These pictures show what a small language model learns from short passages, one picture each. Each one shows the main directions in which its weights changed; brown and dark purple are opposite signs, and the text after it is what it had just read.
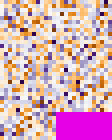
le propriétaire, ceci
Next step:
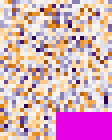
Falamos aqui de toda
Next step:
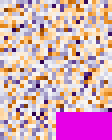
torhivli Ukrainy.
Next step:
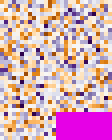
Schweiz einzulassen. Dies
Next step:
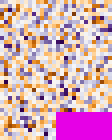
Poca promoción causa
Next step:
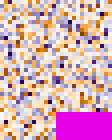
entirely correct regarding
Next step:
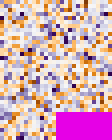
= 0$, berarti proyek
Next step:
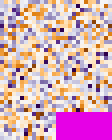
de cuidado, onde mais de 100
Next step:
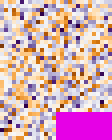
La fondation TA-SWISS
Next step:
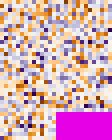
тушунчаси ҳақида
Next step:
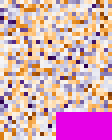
tem como intuito de desenvolver um
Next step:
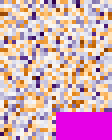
emarginata* DC.)
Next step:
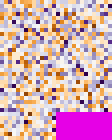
Cambridge, Mass., and
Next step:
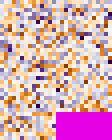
capacidade para lidar com
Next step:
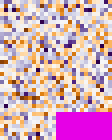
no suplanta a los museos ni
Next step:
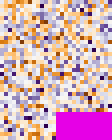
odgovor?” je bil
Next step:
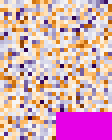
фаолиятида жиддий
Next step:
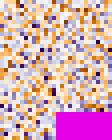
(наказ № 638 від
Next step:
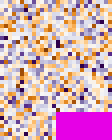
do Reforço de B. F.
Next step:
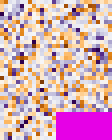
hospedera desconocida.
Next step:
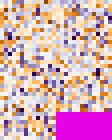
upravljanja kao
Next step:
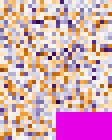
şarkısıdır. Bu
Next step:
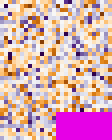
moliyaviy javobgarligi
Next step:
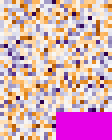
jun. 2008. Caderno
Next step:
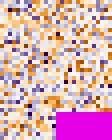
1. Pendahuluan
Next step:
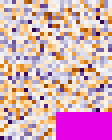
os redutores de vazão.
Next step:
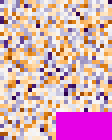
boleh digunakan sebagai
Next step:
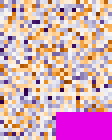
connaissance sur les digues.
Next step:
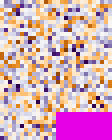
sono caratterizzati da
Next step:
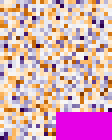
Almaty, 6 noyabrya
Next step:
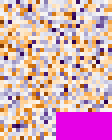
semejante improbabilidad.
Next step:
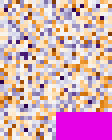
önemli bir kuramsal
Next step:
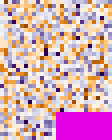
сув ва 25% куруқ
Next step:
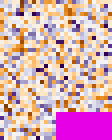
vida não explica a obra, por
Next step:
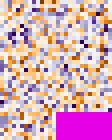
residuos en América
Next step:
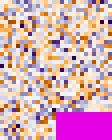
l'arasement du barrage
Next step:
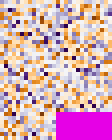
cuidadosa y reflexiva de
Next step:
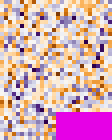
jarayonini modernizatsiya
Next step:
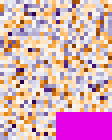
Bacharel em Medicina,
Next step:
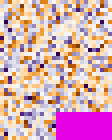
являются эффективные
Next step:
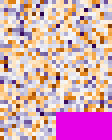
y reflexión grupal
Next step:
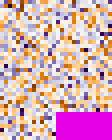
O acesso avançado em uma
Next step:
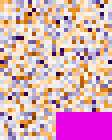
814). Estes temas estão
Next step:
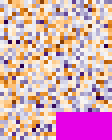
уровне 2040 г. мировой
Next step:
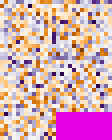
важно создать не только
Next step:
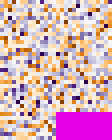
ferramenta de segurança
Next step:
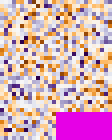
kredisi stoku 2022
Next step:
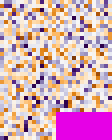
основе оценки рисков
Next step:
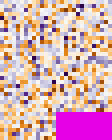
1959, acudieron a la
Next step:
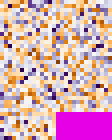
pedagógica e investigación
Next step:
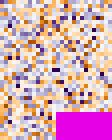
colonies. Keywords:
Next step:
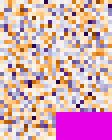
текстов, в каждом из
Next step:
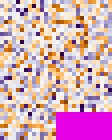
науки постепенно
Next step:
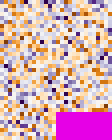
p. 244) Penelitian
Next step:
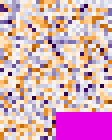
naturalnie dosychają
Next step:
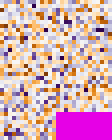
предпринимать сизифов
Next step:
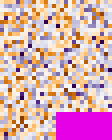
estas tres tradiciones
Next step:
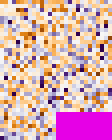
атомов в кварцевой
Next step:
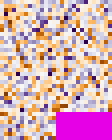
*El mito de la cruzada de
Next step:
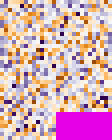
даражаси аввалги
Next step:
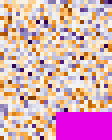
als Professionelle:r Teil
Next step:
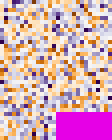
de Investigaciones Biológicas del
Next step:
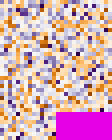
Plusieurs groupes armés
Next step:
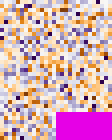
va sun'iy to'siqlar,
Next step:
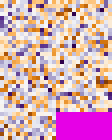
kommunikativ qobiliyat,
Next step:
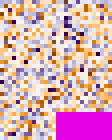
mínimo deseo de
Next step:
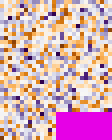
a perfection in which the
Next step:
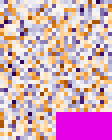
речевой ситуации в
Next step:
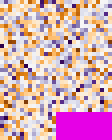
membranasi tarkibiga kirishi
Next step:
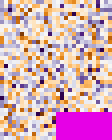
том, что повышенная
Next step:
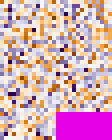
van bouwmaterialen. Zij
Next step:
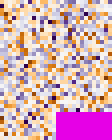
языка, простоты,
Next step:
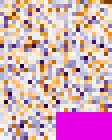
televisión en América
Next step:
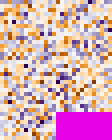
boshqa tinglovchilar bilan
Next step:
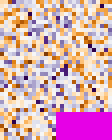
SchülerInnen in der Gruppe
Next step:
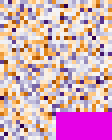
nuqtai nazardan,
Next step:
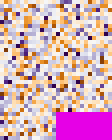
эттириши мумкин ва бу
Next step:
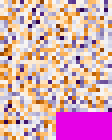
experiencia nueva y
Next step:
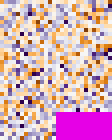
қарзлар, ижара ва
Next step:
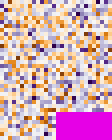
маълумотлари миллий
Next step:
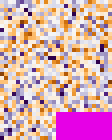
in der Klasse deswegen
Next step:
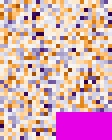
a enseñar. Por eso el
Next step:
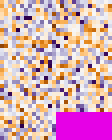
бўйича миллий
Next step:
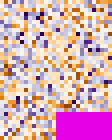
хранением, технологической
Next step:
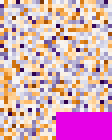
cho‘ntak ixcham
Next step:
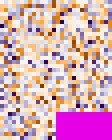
e organização nos domínios
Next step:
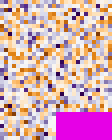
importancia de la imagen y los
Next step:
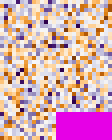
plantules en pépinière La
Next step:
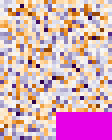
ҳолларда учрашувга
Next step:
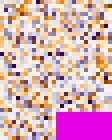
На нашу думку,
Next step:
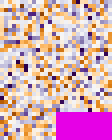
меншою ніж на
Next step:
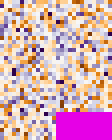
ويزدهر ويهتز
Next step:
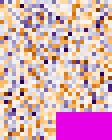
القوى العاملة
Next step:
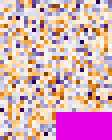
находить выход из конфликтов
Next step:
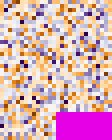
muitas vezes são mal
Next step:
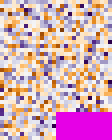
*versus* visite avec un
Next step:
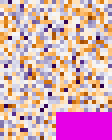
новых средств информационных
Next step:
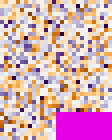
та обов'язків цього
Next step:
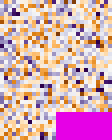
resultando na doença propriamente dita
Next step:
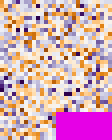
la telomerasa humana;
